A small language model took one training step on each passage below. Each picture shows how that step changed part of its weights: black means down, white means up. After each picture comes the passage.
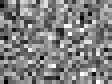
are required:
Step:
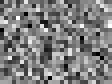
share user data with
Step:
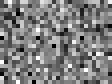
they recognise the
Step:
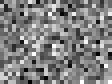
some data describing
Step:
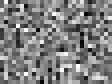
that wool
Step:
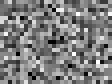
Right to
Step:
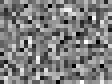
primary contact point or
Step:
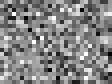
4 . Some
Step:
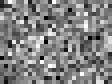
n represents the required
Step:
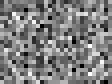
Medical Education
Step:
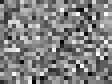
closed reduction
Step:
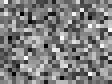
the stationary
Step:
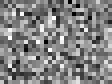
and Stefan
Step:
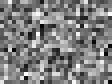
3. Engagement
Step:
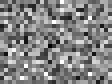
cellphone with
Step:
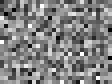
used, using
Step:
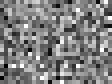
coordinate tasks such
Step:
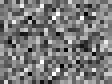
participants qualified for
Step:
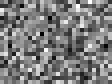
of tax payment
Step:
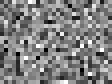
that represent fling
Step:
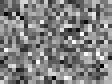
structures and formats
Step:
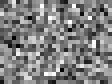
referred from a
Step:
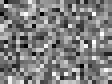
balancing itself
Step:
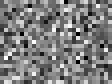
yield hypotheses
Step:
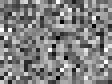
performance. In
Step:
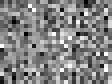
two hydroxyl
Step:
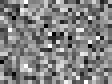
the dataset are
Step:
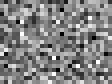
(red domain)
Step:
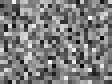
this article can be
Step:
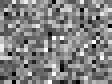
as "The
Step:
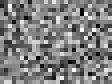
identifying public's
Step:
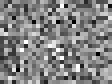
machine annotation
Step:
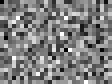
gas for 5 min
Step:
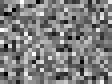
also considering that
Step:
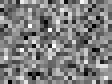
predicted to vary
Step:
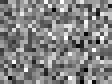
ω is the
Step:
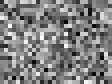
was employed for the
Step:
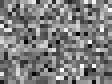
and dry cell weight
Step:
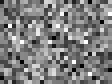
drawn about individual
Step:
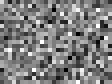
acquired police
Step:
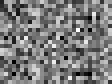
questions guided the
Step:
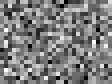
evaluation of group
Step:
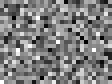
the following variational
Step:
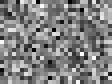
based on national,
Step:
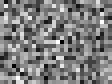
delamination at
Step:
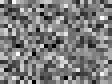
fact this reality
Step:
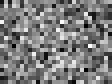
the next page
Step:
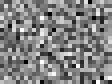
for specialized
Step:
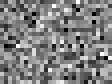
higher exponents
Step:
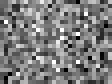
their significant others do
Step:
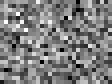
the modern education
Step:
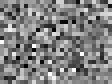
a standard,
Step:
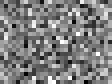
each test tube
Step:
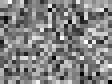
as on-line
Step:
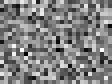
to the mechanisms of
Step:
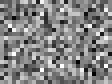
work as desired
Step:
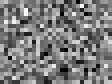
drops of
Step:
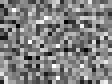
of disinformation
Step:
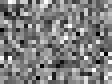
will be analyzed.
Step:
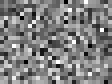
effect on reduction in
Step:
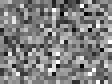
draws on
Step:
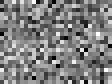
of Science,
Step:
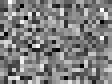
row of
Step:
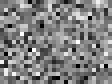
strains of
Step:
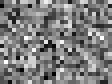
have been investigated
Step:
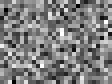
an important step was
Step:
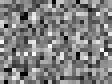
AS A
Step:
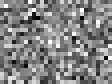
carbon atom at
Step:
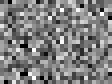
Section A
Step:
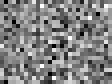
urine flow
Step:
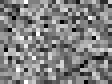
the built
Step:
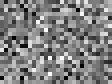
How soon was
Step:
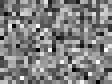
play with. This
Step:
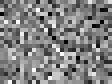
channels using these
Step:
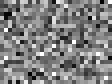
we plan to
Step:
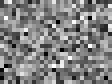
the mass recorded as
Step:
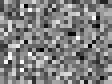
separate system,
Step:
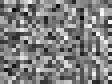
enables farmers to
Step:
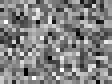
consuming. We
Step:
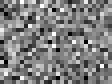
due to loss of
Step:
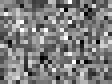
is 2 cm
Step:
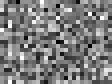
public accountants,
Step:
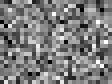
other agronomic
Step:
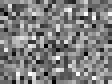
experiencing internet
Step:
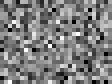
sample was taken in
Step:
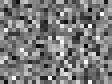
comparison to control Table
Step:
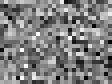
accordance with
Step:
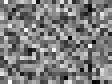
was the residence
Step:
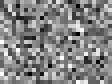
and 'QR
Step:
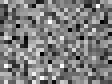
And also the
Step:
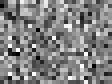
are not only
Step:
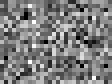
We hence introduced
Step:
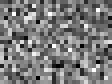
America. In
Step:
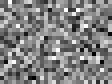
quite a while
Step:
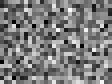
internet use and
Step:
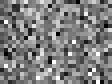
their diverse needs
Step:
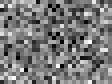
of bond
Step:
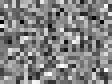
way to unify
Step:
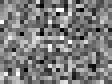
F4 Mean
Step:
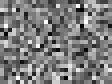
first language of education
